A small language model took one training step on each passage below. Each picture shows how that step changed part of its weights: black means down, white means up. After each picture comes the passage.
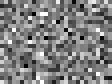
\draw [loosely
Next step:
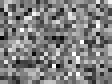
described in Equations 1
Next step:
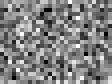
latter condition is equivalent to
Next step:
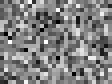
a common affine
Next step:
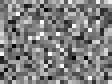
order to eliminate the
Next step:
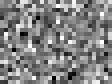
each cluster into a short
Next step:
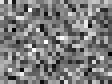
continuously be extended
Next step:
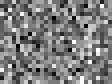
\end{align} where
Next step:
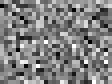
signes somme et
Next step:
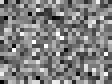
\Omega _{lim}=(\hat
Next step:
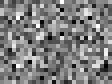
normal--gamma variable as the sum
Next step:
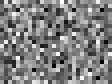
difference between the smooth
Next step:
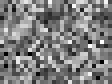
the interaction with the radio
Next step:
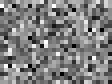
need not be one-dimensional,
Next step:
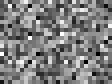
with the origin, and
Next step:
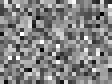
model trades earlier
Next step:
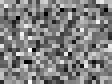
| Day shift |
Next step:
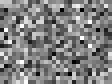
The last inequality can
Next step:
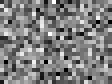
In particular, the step of
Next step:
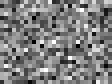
of each quadratic
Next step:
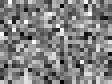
a proper 4-crown
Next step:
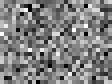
ordered. Therefore we can
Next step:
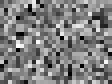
pairing process follows the same
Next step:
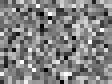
InN could so far
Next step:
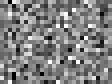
and then transmit its information
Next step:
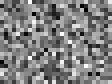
follows by usual proofs
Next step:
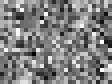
the cut-off
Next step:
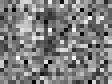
the roughness length,
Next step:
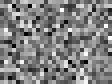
not have spin (defined only
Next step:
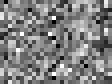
the toric variety
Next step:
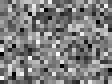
request the labels
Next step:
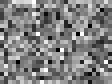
integer $n$. By
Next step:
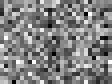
hyperparameters are
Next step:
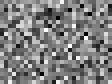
an M2-brane with
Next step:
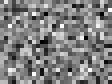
Bohr radius
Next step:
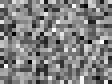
example as well. In the second
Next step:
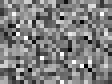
structure, both of the electron
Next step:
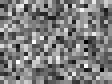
of the observations resulted in
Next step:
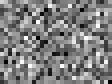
Here the constant $c$
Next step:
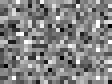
found significant importance
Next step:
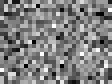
at the LSC } The
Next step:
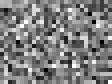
The finite element mesh used
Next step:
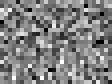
where $p_{\rm e}$
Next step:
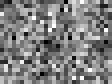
the upward position.
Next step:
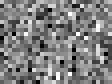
are presented and discussed in
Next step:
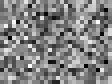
is local trivial, we
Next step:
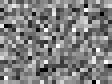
where $i^{\flat}$
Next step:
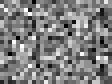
given in purely topological
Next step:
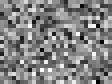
perturbations obey
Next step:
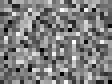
won't be presented
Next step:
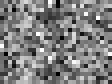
the core to the end of
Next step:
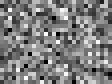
\end{equation} with the
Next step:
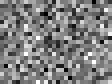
at $H/\Lambda =
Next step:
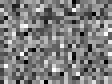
$\qquad \lambda \qquad $
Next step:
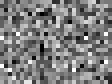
\log L$, where the norm
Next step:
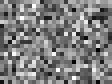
set is the tensor
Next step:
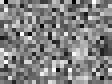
finite dimensional Artin
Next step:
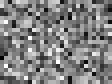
easily done by
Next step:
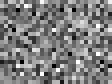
noticeable portion of
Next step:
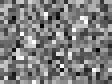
we obtain a filtration
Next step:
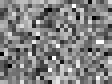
bound were known for complex
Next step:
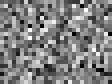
in the EP handle
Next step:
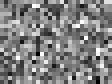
that we have detailed
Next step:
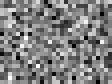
hand, we have \[
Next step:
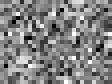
occupancy is
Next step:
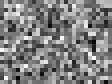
factors, when $%
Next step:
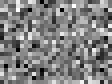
DL models poses a
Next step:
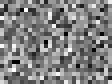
result required. It remains
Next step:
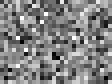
filter} is that there
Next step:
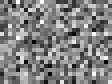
& naive & proposed
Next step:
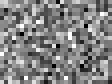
There is a similar duality
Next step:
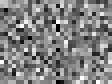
The first problem is that there is
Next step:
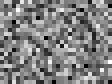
in illegal
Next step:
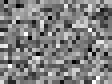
two interesting parameters for
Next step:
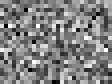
developments in the
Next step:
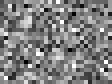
to find $s^*$. For
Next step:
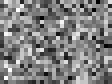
on the cube.
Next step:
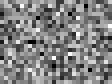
should be clear, this
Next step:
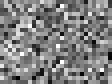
model) or neutral
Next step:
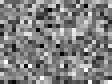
are introduced by interaction
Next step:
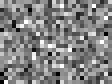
Let us now define, for
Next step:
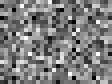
of each cell during
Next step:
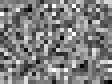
stellar profiles by
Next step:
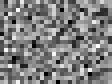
M. Piantek,
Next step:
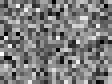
weight $w$ such that
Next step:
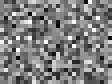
g_{\gamma \mu}
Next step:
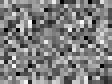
linear momentum would not
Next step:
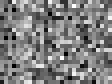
the joint assumptions
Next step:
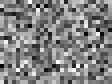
transformed outcomes,
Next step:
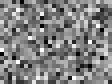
set presented here.
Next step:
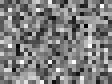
\end{eqnarray} and the
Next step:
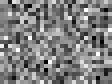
and then decrease the
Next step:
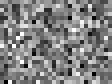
$\Delta v_f$ is
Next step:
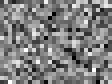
grows to 1.5
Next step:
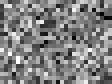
on the detector. The use
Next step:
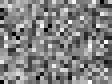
paper we will always assume
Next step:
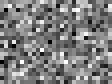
was partially supported
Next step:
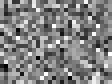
} {\bf Time
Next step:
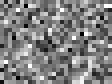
the argument blank
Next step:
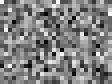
à gauche par
